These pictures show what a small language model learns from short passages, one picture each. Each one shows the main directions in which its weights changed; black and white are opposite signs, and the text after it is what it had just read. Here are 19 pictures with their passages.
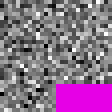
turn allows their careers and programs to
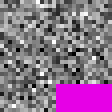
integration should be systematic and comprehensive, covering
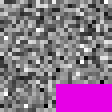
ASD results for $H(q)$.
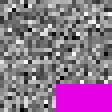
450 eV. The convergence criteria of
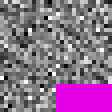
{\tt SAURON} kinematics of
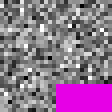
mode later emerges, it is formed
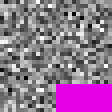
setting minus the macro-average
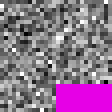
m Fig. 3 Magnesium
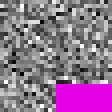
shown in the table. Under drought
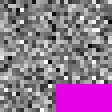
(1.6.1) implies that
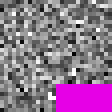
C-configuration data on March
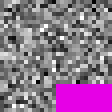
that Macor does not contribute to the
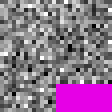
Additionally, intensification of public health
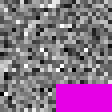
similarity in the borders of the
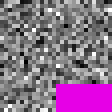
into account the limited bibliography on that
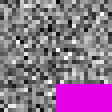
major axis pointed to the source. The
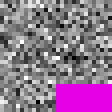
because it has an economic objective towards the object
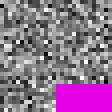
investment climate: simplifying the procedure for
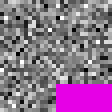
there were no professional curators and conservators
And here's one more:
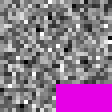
or slightly roughened.
